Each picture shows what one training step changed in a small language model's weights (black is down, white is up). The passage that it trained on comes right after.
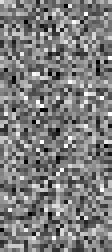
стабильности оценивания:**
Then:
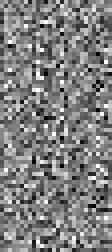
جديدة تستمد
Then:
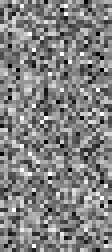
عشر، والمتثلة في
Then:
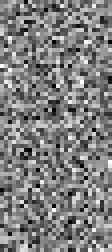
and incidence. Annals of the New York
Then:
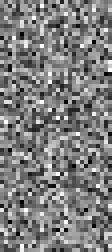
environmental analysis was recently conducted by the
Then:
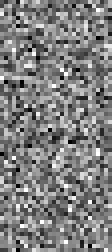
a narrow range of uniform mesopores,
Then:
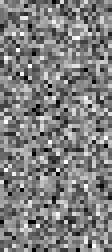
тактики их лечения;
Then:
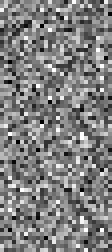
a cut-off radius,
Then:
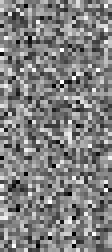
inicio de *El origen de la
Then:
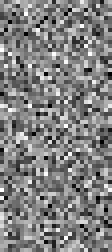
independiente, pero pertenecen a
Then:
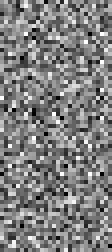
chiqqan darsliklarda
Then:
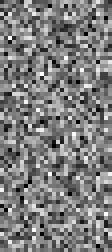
Figure 2 also shows the galactic plane solutions
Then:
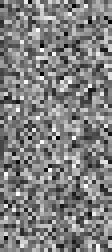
empiriques immédiatement mais
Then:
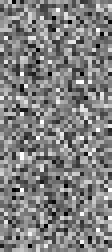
tele-parallel gravity theories requires
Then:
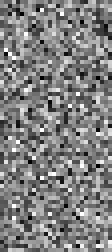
into account the observed cross-over from exponential growth
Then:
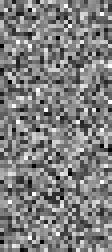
\sqrt{M}$ (the constant vector). Then
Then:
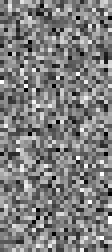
]{} \caption{(Color online)
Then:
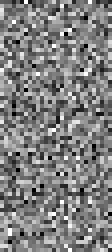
*nafas olmoq* –
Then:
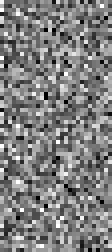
в річницю смерті
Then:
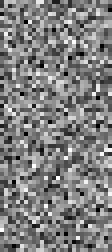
information bits is performed to reduce the
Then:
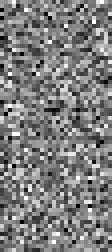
all $n \geq 2$, and Wan
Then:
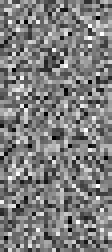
by some 2300 km, with which global
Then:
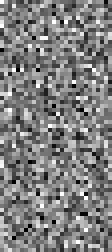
for Pound. Pound further elaborates that
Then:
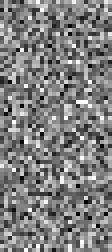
1$, the NA50 spectrometer
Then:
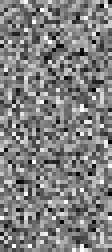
Latch-up (SEL) will be
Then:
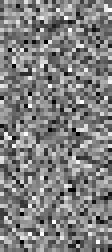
head of the mandible to be in
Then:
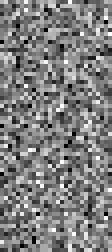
water followed by double distilled water.
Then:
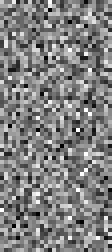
because this combination will regularly reappear,
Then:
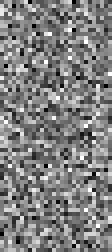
control the thermalization process in graphene, or
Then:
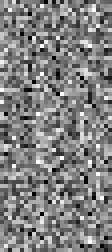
Миколи I всі проектні
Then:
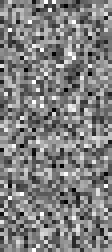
zur Herausarbeitung der
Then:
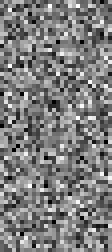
\bottomrule \end{tabular}
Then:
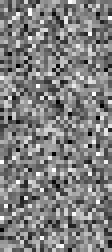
una problematizzazione di temi
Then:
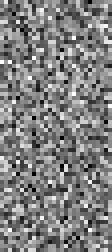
ahvolni, bu davrdagi
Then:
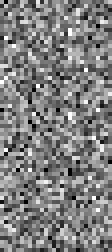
de temperatura pelo seu uso
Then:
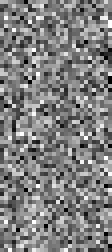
feeling of being less than (despite
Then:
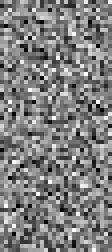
involve an expansion of the $(n_F
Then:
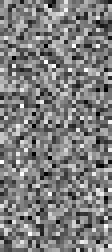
In the following, we describe our approach in more
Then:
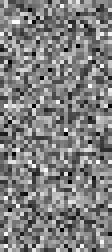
bularning barchasi unumdor
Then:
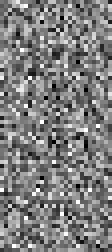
for them in the description of wave amplitudes and their
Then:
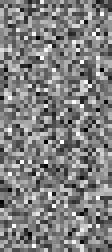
disposals. The lack of formalized
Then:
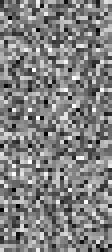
on the broadside radiation characteristics of the
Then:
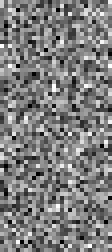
\subseteq R \times R$ is a
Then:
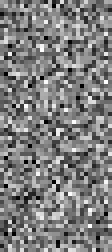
лез робочих органів
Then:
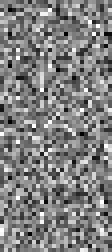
Arquiepiscopal 194?
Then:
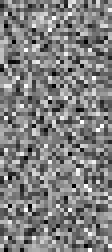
in an adaptive subscale entropy measure of
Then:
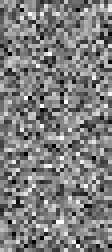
having such a velocity: \begin{equation}
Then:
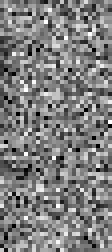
ҳисобланади; -
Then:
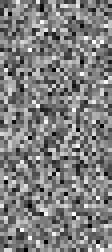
tradition in Turkey have provided the increase
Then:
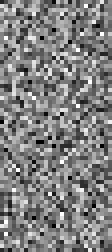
choice and consider instead coordinate functions on
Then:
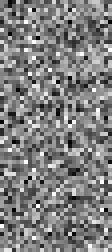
métodos de carga, tanto
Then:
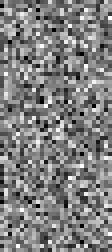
are valuable techniques to reduce losses.
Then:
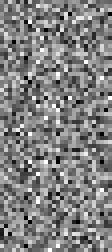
ва қутилмаган хавфлар
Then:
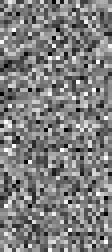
position Figure 3. Figure 3. The general arrangement
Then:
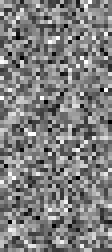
\end{figure} \section{Numerical
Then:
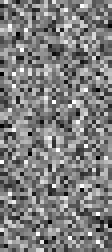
with the object plane), whose indexing is
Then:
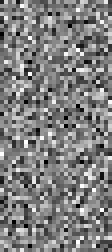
element $F(\q)$ of the Fock space
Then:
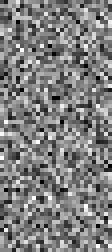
the four different central stars considered are discussed at the
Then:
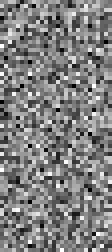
femenino de los protagonistas
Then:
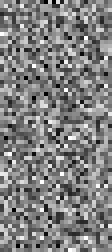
возникновении и
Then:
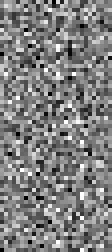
убийств, Лена также
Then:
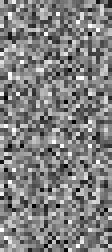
oldini olish imkoniyatini
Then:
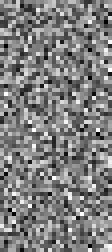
attempted due to a lack of effective process
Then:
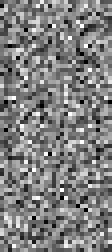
bone loss and soft tissue recession
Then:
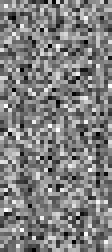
задачу, ошибки можно
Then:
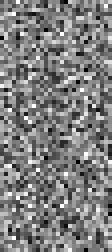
utilized in creating better drug delivery systems
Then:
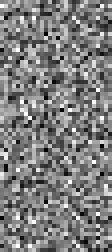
present with and without a wider adoption of
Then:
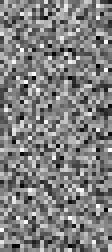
the message of whether the connection is
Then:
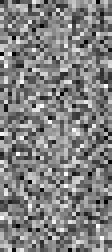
car key. Innovation of smart car key or
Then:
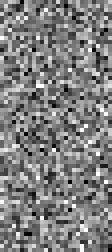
we present a method based on the concepts of
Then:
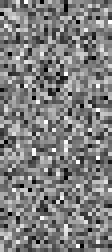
while being of a completely different origin. The
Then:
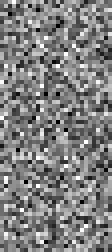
scattering strength is not so strong that the
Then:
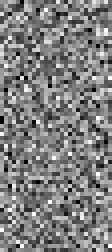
we expect the high $\chi^{(2)}$ in
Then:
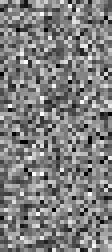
human resources, the state faces persistent
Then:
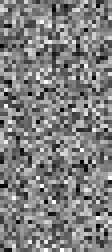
(when $k$ moves from $0$
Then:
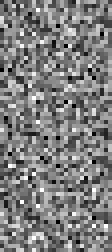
^{\theta \varphi }\equiv K^{\theta \varphi
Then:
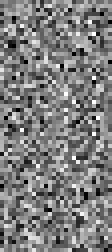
discuss below. Key-words: reception;
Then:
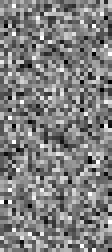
40 40 +Z Padding Type
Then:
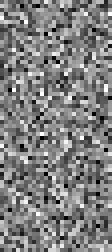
have the following serious disadvantages:
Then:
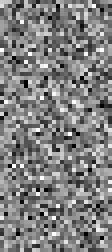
16-segment model, with the RV
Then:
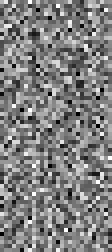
va ularning tahlili.
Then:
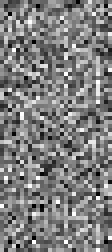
pushing different software updates and
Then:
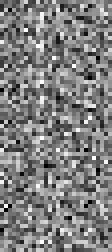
Dadamirzayeva Maloxat
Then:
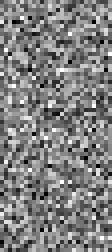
Group A and Group B. GRAFT
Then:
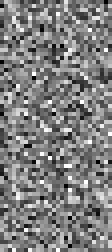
situation where is one's presence? It seems
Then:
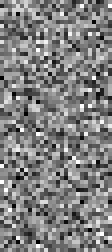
orbital solution. Both components of
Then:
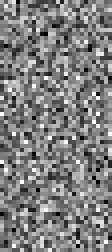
experimental data as illustrated in figure
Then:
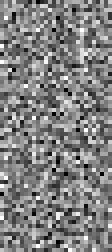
Поступила в редакцию
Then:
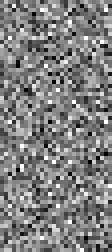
in year t, TI_{t-i} is
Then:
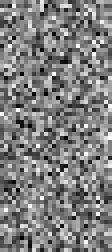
(see below). Triage decisions in the
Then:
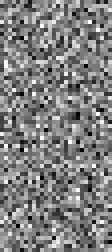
e posteriormente. De acordo com
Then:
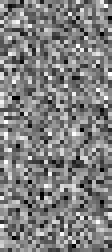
ressort aussi bien de la
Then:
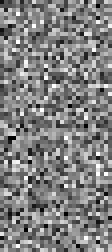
has been performed during his stay at Harvard
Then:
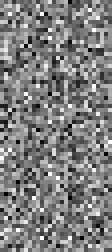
se diferencian más por los
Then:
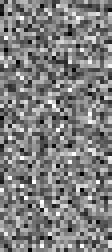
with IQA $E_{\mathrm{inter}}$,
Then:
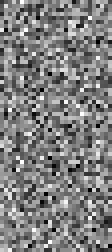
the impurity and bosonic bath coupling
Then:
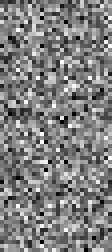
shakllantiruvchi pragmatik
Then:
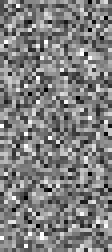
decay implies formation of asymptotically
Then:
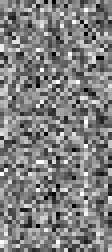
які страждають
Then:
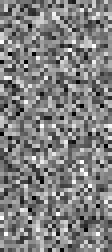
que trabalhe com os direitos das
